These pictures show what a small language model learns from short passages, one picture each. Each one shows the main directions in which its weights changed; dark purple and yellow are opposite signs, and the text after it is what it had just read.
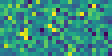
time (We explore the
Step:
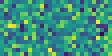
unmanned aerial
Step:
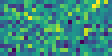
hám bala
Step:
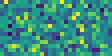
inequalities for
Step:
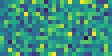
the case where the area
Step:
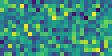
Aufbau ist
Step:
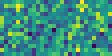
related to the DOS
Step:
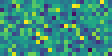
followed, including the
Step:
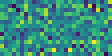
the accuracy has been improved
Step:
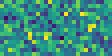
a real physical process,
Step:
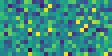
the analytic structure of
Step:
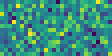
dashed lines show the position
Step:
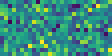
usual BCS
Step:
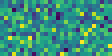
interesting. The purpose
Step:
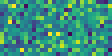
observations. In the proposed
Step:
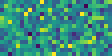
assume that radiative corrections
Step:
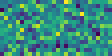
time-frequency domain
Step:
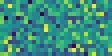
for distinguishing radio
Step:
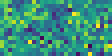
conforme informações
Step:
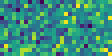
need of overcoming
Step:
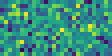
with the profile of the
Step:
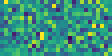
населення з
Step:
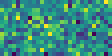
evaluación ambiental
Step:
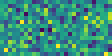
the results achieved by
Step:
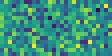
vazifalar uchun
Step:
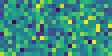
mismo estaba
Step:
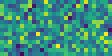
symmetric and the ambient
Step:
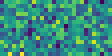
to be considered. The
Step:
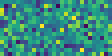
privatized outputs
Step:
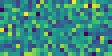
да се запознаят
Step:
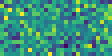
alat dapat
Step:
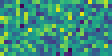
of $l$ from
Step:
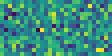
con el objetivo de
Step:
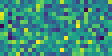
optimallashtirish hamda
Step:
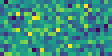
moddiy modellar
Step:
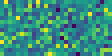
appears and the bare
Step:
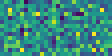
itu dapat
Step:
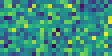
ilmiy adabiyotlar
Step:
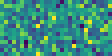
"Que força
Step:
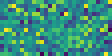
the start of many
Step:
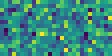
baholash va uni
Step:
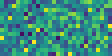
dos demais
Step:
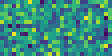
1$, we observe
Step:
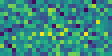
dos processos de
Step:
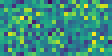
sersut qilishda
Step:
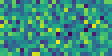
a pesquisa documental
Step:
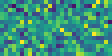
the final fidelity
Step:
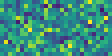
on the responsible development
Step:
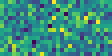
merely acts
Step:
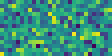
de la Universidad de
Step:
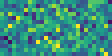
die erhalten
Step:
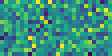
at a spatial resolution of
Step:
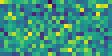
set is \[
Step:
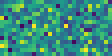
not equivalent. Under
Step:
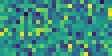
the authors argue that
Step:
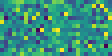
[2], that local
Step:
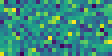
no criterion to determine
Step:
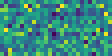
ResearchBib IF:
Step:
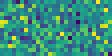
imkoniyatlarini hisobga
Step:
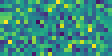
by revealing the
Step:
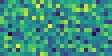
actions) \item
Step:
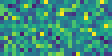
and development of the
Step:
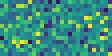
distribution with unit scale parameter
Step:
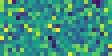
foi pavimentada
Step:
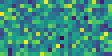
and the Properties
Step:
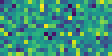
quoted from
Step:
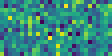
appendix 1 in
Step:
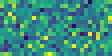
políticas inclusivas
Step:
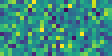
de vida de pacientes
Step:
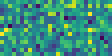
results in the coupling of
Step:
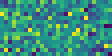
Our Model* &
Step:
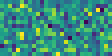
ser hallados en
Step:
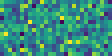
with error bars.
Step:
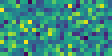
generically unstable
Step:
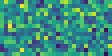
the polar-angle dependence
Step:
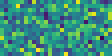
e, portanto,
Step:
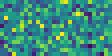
their classical action.
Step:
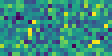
história completa
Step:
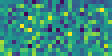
ratio $R$.
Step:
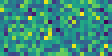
because the effect is much
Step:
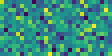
At the same time,
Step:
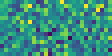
the 'negative',
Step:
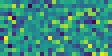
somewhat wavy
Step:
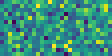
uning jamoa bilan
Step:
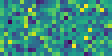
va o'z
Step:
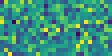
small compared to the size
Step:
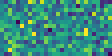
alarme a ser
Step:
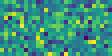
numerical simulations at three intermediate
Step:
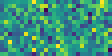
over the barrier
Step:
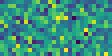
the classroom:
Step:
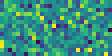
routing. However,
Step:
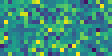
further this point by
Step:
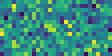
phase. As temperature increases
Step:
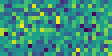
estimate of the distribution of
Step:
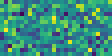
ilmiy-tadqiqot va
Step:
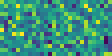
é semelhante
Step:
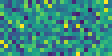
source code for another
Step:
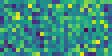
à la gestion des
